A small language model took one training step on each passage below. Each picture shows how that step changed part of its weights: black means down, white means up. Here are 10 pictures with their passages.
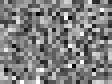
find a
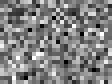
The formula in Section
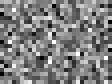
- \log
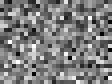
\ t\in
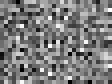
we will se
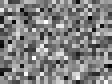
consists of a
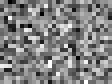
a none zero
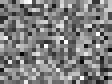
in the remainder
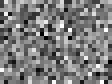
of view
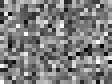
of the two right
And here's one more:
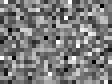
character by the
